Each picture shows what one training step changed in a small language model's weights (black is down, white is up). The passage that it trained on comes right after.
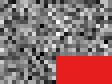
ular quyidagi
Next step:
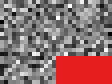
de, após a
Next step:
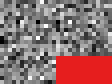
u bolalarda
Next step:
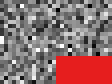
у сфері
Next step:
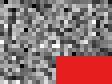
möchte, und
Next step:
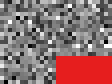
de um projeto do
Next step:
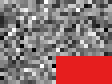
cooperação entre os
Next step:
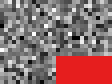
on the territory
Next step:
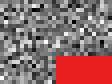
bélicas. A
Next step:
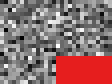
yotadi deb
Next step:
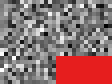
y sonido: La
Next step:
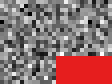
школа, а
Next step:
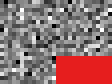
Maycon Felipe
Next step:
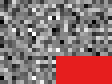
of physical
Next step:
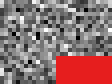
meio do Programa
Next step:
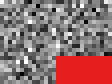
y brindando
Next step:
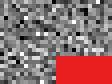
difficulté de
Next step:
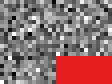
Library +
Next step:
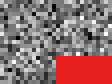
linked to
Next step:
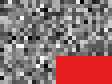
criteriosa a
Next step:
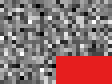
файзли ва
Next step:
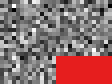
et de pouvoir
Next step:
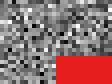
estratégias de
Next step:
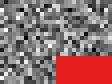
the achievement
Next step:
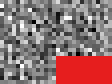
desafio de
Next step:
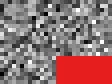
Ayniqsa bu
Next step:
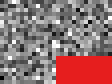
acordo com ele,
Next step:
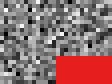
o‘quv- biluv
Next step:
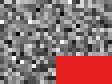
лет. Наш
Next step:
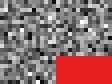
Universidad de Murcia
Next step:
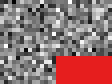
disajikan pada
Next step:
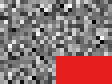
El concepto de
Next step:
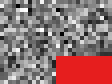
five generations,
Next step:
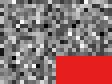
la démarche
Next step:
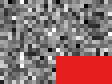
and technological
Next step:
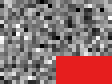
dan bermartabat
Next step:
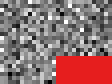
les variables sont
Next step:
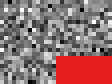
nurlari yangi,
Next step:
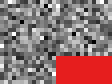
de fumo,
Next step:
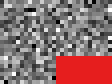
Коминике на
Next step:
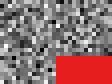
se tornarem
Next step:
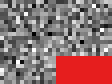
antenales tan
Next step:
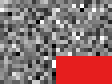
trabalho, foi
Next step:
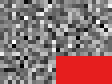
Szabo A,
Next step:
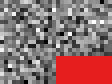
especial, de uma
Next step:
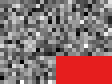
modas en Europa
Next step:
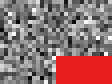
La inestabilidad
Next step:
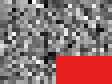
y la segunda a la
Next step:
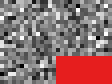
il test T di
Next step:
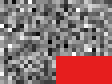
familia y yo
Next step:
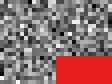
e ainda, a
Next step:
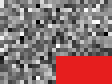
pessoas com
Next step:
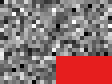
is proposed. A
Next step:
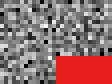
Rasa*, num
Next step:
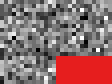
het werkelijk
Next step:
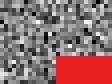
yaratilishi va
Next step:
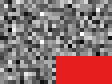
ва спастиклик
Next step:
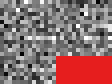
Под ред.
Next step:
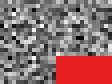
etárias, com
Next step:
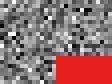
entre gobiernos
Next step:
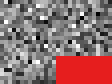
an. Le principal
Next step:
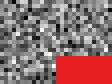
clave empleadas
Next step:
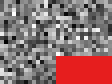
boshlanishiga kelib
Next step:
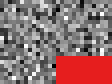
что составило
